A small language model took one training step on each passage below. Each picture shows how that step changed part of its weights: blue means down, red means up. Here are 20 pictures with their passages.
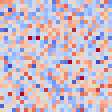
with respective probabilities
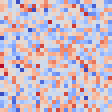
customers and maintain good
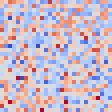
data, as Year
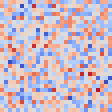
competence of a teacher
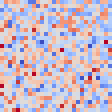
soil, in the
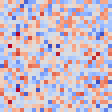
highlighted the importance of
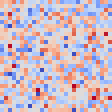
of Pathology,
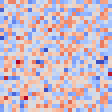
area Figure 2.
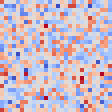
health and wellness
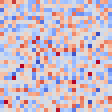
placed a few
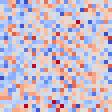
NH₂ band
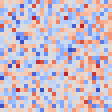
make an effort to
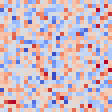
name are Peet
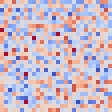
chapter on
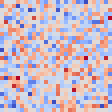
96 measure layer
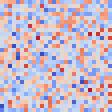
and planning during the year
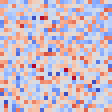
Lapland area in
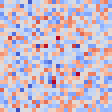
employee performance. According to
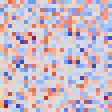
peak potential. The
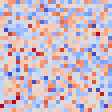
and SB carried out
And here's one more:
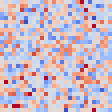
there is great competition
